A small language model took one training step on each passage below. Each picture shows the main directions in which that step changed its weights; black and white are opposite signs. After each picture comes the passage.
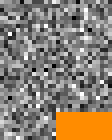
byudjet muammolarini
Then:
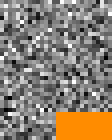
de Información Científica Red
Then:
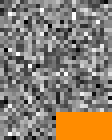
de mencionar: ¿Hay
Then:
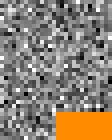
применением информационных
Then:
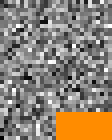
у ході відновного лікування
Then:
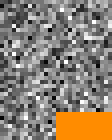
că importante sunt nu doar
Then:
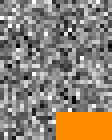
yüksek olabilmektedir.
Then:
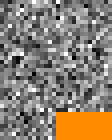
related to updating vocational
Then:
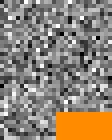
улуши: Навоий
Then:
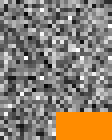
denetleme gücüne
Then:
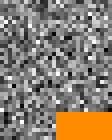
капиллярного кровотока
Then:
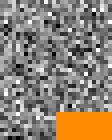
gestion susceptibles
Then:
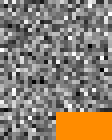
стимулює досягнення
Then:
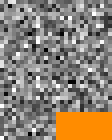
storie che erano già presenti
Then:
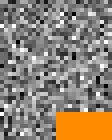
copresencia, ya que supone
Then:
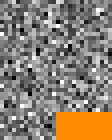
olishga erishiladi. Shu bilan
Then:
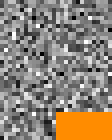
der Tabelle 5 zu entnehmen.
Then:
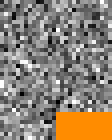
social é um interesse coletivo,
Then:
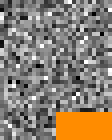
estimado con V de Cramer indica
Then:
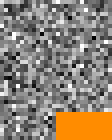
pedoman wawancara untuk
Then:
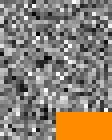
mayores al nivel de significación
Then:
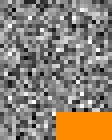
transformation in education – Learning,
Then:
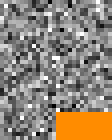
ratio (INR). The results
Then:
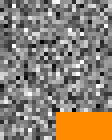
da importância e da força de sua
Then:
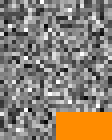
kunda ham dolzarb ekanini
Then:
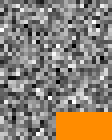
procesar los datos de entrada,
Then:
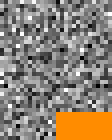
GÖttes und sind, durch
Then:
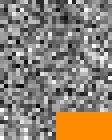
que demuestra un rendimiento
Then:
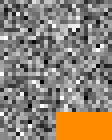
la IA impidiendo que
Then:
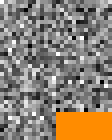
seu projeto educativo, a
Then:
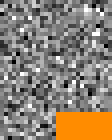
в Пруссії – 59,
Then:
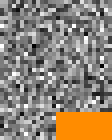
являясь одним из 10
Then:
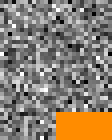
às suas fontes, o
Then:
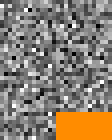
wetenschap Sytse
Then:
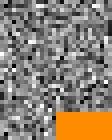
бериб утилган.
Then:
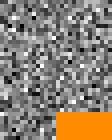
Валерій Васильович,
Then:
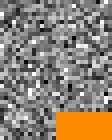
de la cien- cia, la
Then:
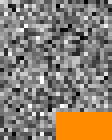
of different social classes.
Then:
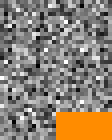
and Banking Studies*,
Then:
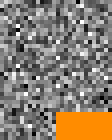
BYELIKOVA N.,
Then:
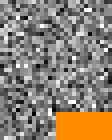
externalisés tels que les
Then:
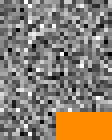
SEL, ayniqsa,
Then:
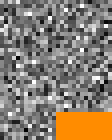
interpersonnelle ; PERC
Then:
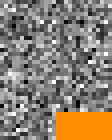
endotsitoz jarayonida
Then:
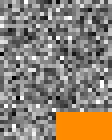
і культурною її
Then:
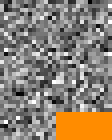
; écorce brun
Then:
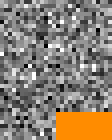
искусственные кормовые
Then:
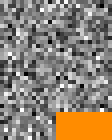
Juliá afgewezen.
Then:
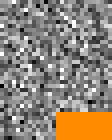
inobatga olinganligi va
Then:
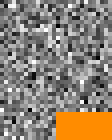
олинганидан кейин
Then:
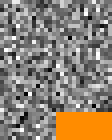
transportent par exemple des
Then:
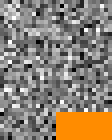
kompaniyalarning faoliyatiga
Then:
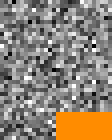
Im Unterricht wird er noch
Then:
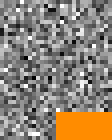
kelgan "Qizil shamol"
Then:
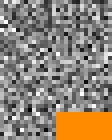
Как мы выяснили,
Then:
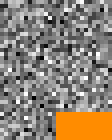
World Oil Outlook
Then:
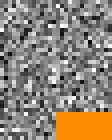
тиклаш, Амударё
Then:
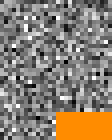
en la infancia. No obstante,
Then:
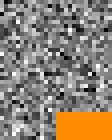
ácido glutâmico,
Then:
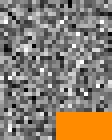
Dozentin für NMG und
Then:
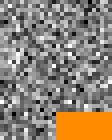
talablariga javob beruvchi
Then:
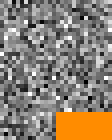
opérations de restauration
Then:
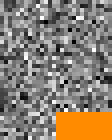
intéressante, entraînant des
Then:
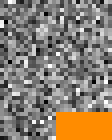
функционировать в
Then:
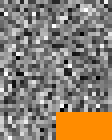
global darajasigacha
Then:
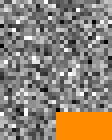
onesnaženje. Iz
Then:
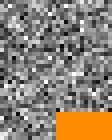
omillar o'rtasida
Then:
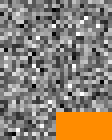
pressure* untuk *first
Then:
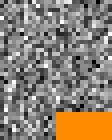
% kamayadi); - o't
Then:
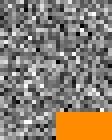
раз в день в течение 7
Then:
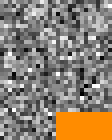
with Project 2025. That's out
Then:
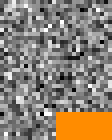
qanday rivojlanishga obyektiv
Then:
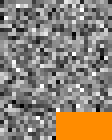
se voltado para um modelo de
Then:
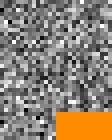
uma violação manifesta da
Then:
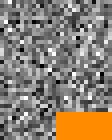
bu bevosita va bilvosita
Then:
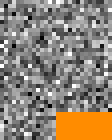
освобождалось от
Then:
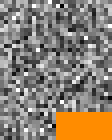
justicia [exterior] de
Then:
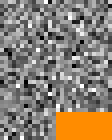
engajamento das equipes.
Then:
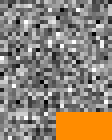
olvidando de esta terapéutica
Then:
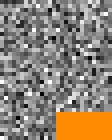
yaşam standartları ile
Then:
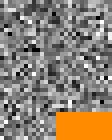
се мигранти от ромски
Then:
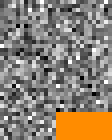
фразы в предыдущей
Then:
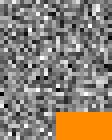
вызовам 21 века.
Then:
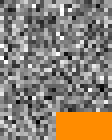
ve müşebbehün bih
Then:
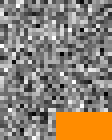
Dr.ssa Tricia T.
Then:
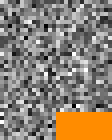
troisième voie, à
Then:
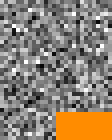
used as a research tool to
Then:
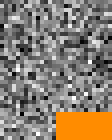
Issues of Legal
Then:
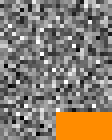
Denkschullektionen, dem
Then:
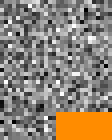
території сучасної
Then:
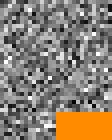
Freund*innen zu helfen
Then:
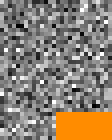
en présentiel, le discours
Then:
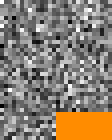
қандай ҳолатда ва
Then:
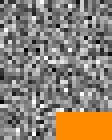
МАТЕРИАЛОВ И
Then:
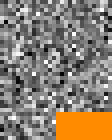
própria instituição e da
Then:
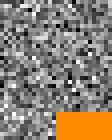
chiqarish uchun zamonaviy
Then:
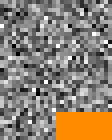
por outras leis mais antigas, que
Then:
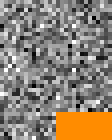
en développement? Pour traiter
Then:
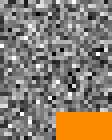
comentarios y el código
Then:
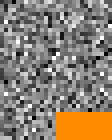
la filosofía está en el
